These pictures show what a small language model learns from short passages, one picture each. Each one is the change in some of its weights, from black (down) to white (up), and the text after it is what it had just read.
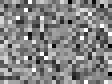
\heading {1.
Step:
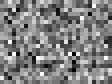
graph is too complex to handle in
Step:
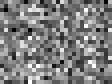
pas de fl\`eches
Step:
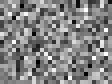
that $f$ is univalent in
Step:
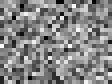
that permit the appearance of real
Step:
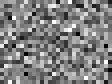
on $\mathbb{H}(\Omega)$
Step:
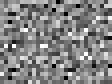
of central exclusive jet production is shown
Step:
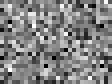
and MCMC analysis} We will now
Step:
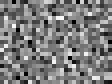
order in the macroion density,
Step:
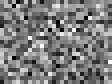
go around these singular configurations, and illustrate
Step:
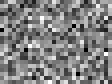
a positive integer $m>0$
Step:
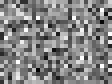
number of level 1 callers and has
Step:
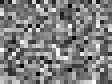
singularities and non Fuchsian regular singular points}
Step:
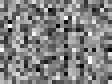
obtained for SrAlSi
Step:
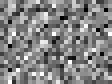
is not executed. Gaps
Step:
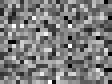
such latent representations with differentiable forward
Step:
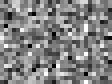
good mixing region is shown related to
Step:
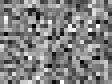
screening parameter $\beta$, extracted
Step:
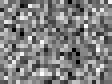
new bisuperfunctor also
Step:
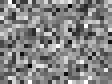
the deal at all costs.
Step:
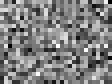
model predictions of $r_{inf}$
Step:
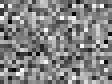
with least squares} In this section,
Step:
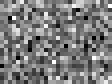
true scatter events, were derived in
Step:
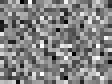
standard quantum mechanics to define trajectories in
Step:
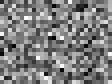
seen in case C and case D that
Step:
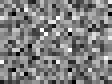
the volume average over the microdomain.
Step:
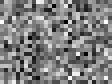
and space improving the results in
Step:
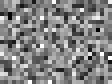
The other extreme case of ${\cal
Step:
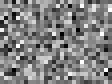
address three of the sums. Of
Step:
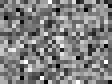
which the function \begin{equation}
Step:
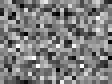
the Dirichlet-to-Dirichlet
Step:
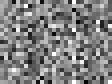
case \begin{eqnarray}
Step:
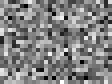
= \sign k_c$, so
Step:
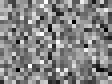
est \`a croisements
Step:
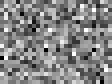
Fix $h \in
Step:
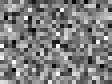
copy of $X$. In the
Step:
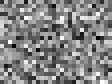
theorem B may be reformulated for
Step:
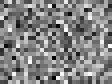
$(P)$ formulated as follows:
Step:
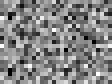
the other hand, regarding nearly total
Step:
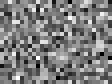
collection of subgroups does not depend on the
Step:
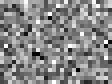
clearly emerged. Offline
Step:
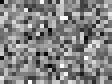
\C_\ell$ for a suitable
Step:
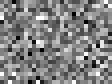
``procedure $p$-value''
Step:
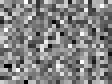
recovering the value function associated to the
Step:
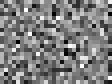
the classical gravitational field on the
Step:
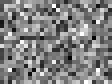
has been proposed that colloidal
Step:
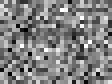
definition has a value between 0 and
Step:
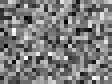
is unpolarized; the appropriate generalization
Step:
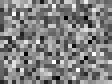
to unity. However, we have also
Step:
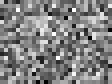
processes are indeed sensitive probes of the
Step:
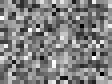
the model, in Sec.
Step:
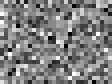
obtained the convergence and convergence rates of the
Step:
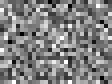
networks and data intensive computing systems"
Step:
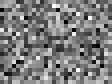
based on specific organizations, thus,
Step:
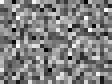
degree} of the projective pure spinor
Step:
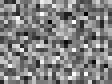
The tests of the first two papers are
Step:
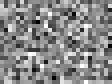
eligibility ascertainment
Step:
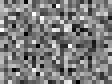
loci of line bundles by
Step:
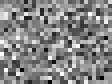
by the collineations of the form
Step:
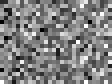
have been shown to be modular forms
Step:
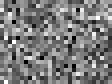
state $q_h$, we denote
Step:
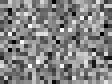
with activities devoted to building
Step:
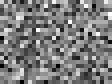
vanish, this is not the case in
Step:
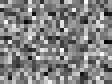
longer be meaningfully represented in the
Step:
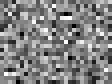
an additional velocity equation that describes the mass
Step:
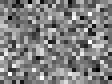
given by the correlation length $\xi =
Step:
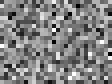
the normal vector to the initial hypersurface
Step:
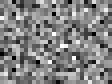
the likelihood functional which are typical for
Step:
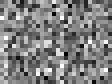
the simulation time, and a
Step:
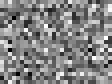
written locally in normal crossing form.
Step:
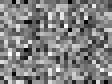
prove \eqref{ineq 1}
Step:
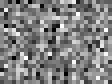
where $X$ has vanishing odd
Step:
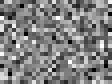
the Lie algebra of the stabilizer of
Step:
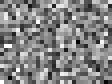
at magnetic field values for which the profile
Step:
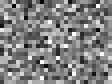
greater than one and when the image of
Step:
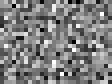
row, and column coordinates. This
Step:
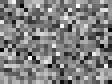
sheaf $\Omega_{X/G}$
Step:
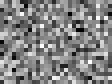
different decay at infinity (which will be
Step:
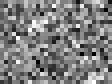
step, the VPA is turned
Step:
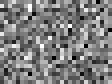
involve central charges, massive states
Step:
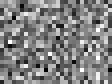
that makes the false statement! The reason
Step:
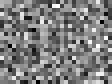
cosmic expansion, but calculated by the
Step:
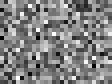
and will therefore not depend on
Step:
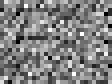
is a finitely generated dense subgroup of a
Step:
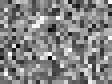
the dwarf regime. We particularly
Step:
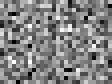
mixing with remote bands increases with
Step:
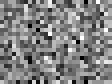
isomorphism. \end{lemma}
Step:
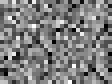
motion models a particle bombarded
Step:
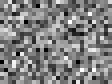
point to the pancake just
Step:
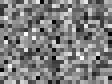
which has contribution, i.e.
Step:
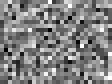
proved that $H$ is in fact
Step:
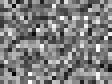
in a reduced manner, and sometimes
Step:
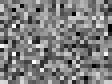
orbital functions associated to Kleinian
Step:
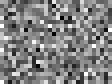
detection system by a new hexagonal
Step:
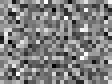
of a hard virtual photon, this
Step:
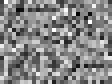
is a building block to control the variance
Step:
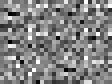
actually equiconsistent with
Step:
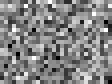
experiment scripts are openly available
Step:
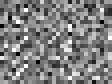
magnitude. The scaling of the
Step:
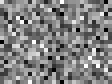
Institute of Technology (KIT)},
